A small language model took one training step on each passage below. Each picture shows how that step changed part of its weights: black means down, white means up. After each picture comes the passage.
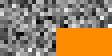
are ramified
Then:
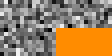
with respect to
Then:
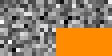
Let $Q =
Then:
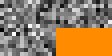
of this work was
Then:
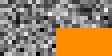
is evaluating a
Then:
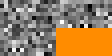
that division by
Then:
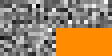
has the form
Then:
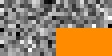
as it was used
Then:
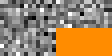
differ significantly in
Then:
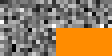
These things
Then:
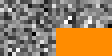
the nursing
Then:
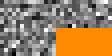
$S$ as
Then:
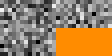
the calibration
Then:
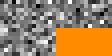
final common feature
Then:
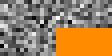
right-hand side
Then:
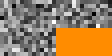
synthesis, the
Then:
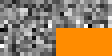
turns into the
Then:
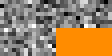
and local structure of
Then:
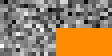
fourth chapter
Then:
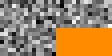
are many information from
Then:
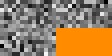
the country
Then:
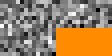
addition, it should
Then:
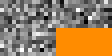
a vector with
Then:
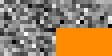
the response options
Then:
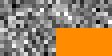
shown in red
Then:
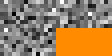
day. This
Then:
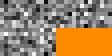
The specimen is
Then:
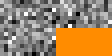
welding at
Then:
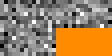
holds without any restriction
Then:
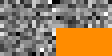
distribution, and
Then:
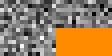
the image of
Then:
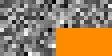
argument of the proof
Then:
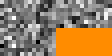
of interest to
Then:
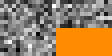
the above considerations
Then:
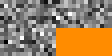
about 90 –
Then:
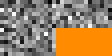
\item the
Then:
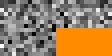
\] Let us
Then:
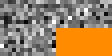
animal skin
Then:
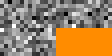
from string theory
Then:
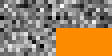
section 3.1
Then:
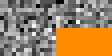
ensuring that
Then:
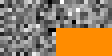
of $\widehat
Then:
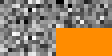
proven to be
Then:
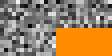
In the remaining
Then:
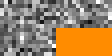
with modern
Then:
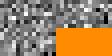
concluded that
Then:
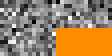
\item $k
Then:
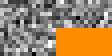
can be used to
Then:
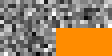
Braden for
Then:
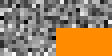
was slower
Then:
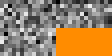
we have seen in
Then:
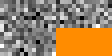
estimate the parameters of
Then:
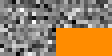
finally increased to
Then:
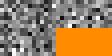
the renormalized
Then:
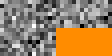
and intermediate
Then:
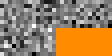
and its induced map
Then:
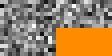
and rostral
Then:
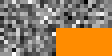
t \in
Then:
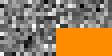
and Ein and
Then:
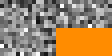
are defined by
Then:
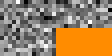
4 a week
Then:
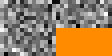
example, when
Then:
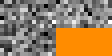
corollary. This
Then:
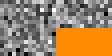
symmetric functions, this
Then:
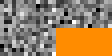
safe water has
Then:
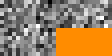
of weak solutions for
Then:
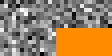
show that there is
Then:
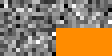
that \[
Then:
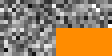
the two resulting bounds
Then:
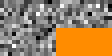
\hfill &
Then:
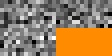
an impacted
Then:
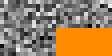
building and
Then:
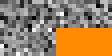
initial angular
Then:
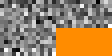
are potentially
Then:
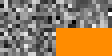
that the group of
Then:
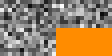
the microscopic
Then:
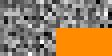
term$, let
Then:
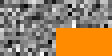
$R$ denote
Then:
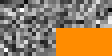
outlines an
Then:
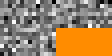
open and closed in
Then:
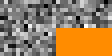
polynomial of degree
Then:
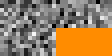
\leq j
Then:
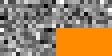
polynomial as a state
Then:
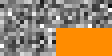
theory and policy
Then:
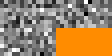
condition is replaced
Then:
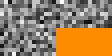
with financial
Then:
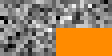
deterioration of
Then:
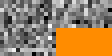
acetate provided
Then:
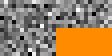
calibration curve
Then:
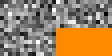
above, the range
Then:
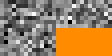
consider hypersurfaces
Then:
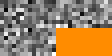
By induction on
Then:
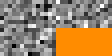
light of the
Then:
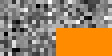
community governance is
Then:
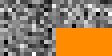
the so called
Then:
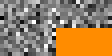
measures to protect
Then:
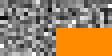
its boundary and the
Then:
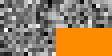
of an irreducible polynomial
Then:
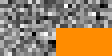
is Morita
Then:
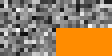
that both spaces
